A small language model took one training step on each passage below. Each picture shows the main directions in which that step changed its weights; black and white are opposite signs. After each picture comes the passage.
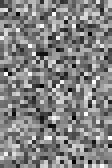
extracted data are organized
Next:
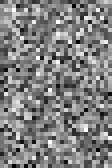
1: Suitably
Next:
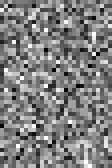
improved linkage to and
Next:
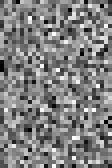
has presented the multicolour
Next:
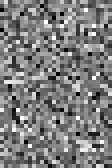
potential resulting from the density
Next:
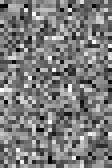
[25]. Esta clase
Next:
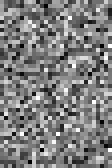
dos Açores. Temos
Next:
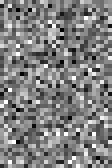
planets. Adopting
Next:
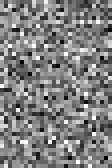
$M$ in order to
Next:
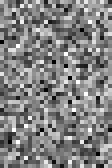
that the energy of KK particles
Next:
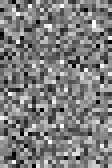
entre los dos clados de
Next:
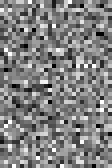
lightest VLQ (and
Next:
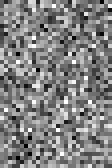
Medios de producción.
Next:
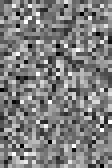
podría dejar el
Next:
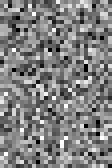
of known special functions, and
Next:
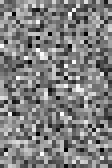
concentration, the channeling
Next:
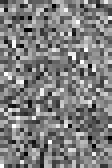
bo'gani holda
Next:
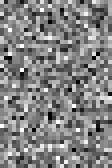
de publicações de
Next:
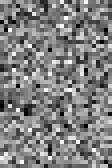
constraints on these two parameters, both
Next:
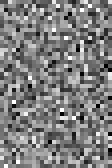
стан перекрив
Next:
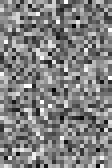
\vspace{0 mm}
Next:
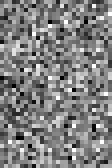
the average susceptibility
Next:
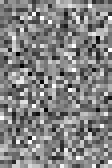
and Ariel Amir
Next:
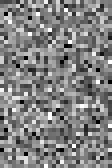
$i$-band maxima
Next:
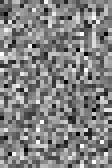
out some new experimental directions to
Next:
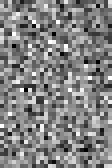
\omega$, in terms of the
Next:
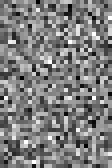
support infrastructure-based
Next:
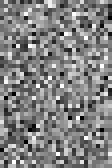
II upotrebom
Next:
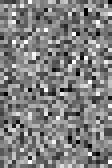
із проявом
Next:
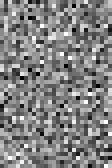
un facteur de risque
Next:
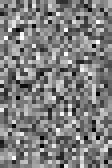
of the future development of
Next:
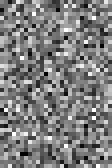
results also support the opinion
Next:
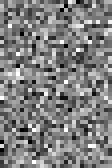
the birds in the predictions
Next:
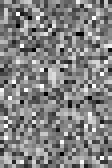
espécies, na
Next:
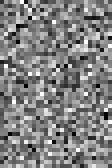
melhora da ADM
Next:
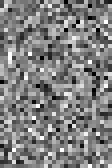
corresponding attention weights for that
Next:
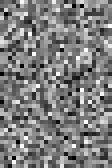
and discuss the implication for
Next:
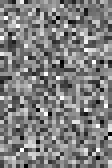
constructing an appropriate
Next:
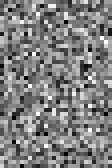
in the main frame is a fit
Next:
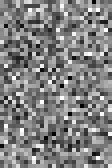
setup, which includes linear
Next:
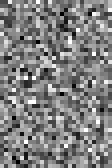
a Mariátegui
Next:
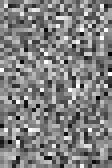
separating internal states of an
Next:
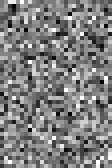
на досягнення
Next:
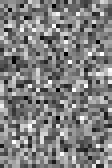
work was supported by the Research
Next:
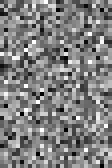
in our study. The cross
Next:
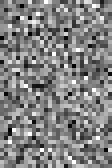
muhimligi boshqa
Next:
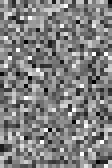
*Eur Heart
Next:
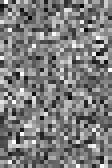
ses paroles et son
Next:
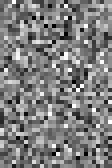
de: - opacificação
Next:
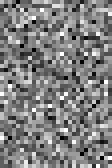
but also Ciavarella
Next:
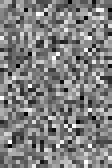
through a monopole form
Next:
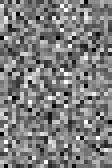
que permeiam os
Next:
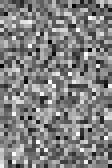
walker on the
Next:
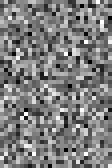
için sü-
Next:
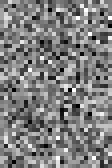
Tumanian, O.
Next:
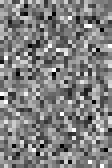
for details about its connection
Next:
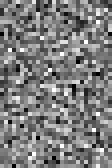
pristine case [Fig.
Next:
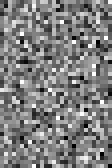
incurred at the BER
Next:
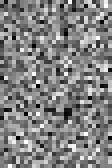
muayyan ishlar,
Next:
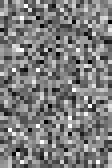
in Step 2), the
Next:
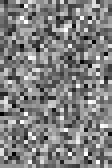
Osiyo xalqlari
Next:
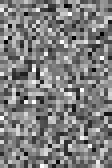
lonjakan MPP yang
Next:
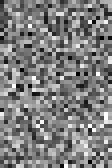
expected. In the following we present
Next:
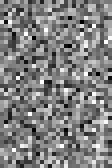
Additional evidence supporting
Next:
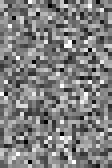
сфері культури,
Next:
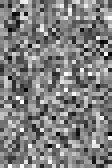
^2 \Phi}{\partial
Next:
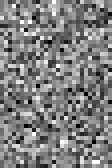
direito, medicina
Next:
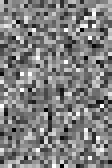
et ressources mis
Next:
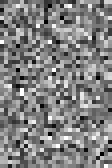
of neutrinos that would
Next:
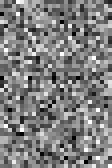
vídeos que indicaram
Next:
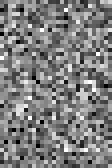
we first measure the stray field
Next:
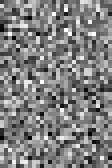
approaches on all datasets.}
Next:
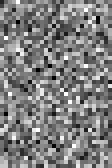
function: Michelson
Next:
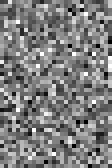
menjadi mengajak
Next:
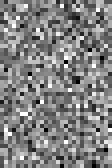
kuchli va zaif
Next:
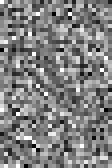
focus on the stable set
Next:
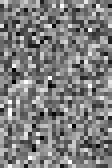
describe spin $s$,
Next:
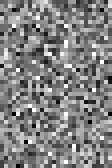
the remaining condition is that the
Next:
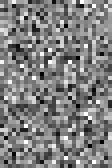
Air and Environment
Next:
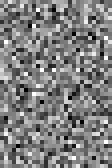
present a method for studying the
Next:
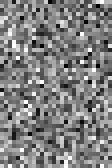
allows us to compare power
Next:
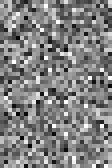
\Phi$ is the optical emission
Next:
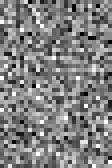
El desarrollo y
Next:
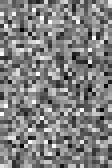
a few terms in their
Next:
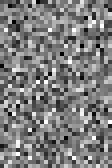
поставлено на
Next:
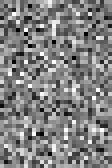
Duarte é um
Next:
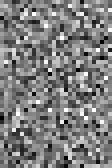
al., *Effect of
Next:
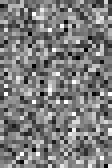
que a falta de
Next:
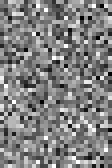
etkileyen yer
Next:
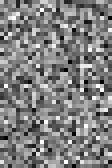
use a resolution function. For
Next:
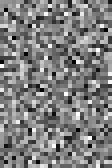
low-energy pairs with
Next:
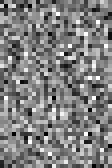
such an error is negligible
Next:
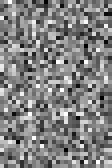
in the service tradition
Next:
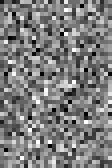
Aynı zamanda
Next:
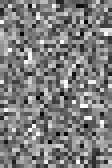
methods in a large scale.
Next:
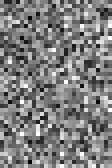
gastos, cada vez
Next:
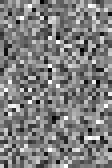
research. *Advances
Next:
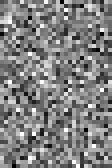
Dios mismo esa
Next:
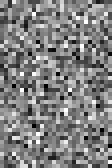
materials, in each condition.
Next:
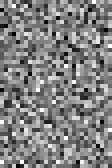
dari upaya ini.
